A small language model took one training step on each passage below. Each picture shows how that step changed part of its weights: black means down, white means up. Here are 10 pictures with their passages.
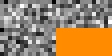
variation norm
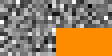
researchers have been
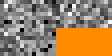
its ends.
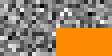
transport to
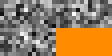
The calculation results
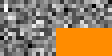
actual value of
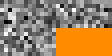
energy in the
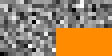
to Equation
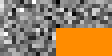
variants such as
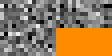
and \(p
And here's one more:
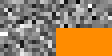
in addition to
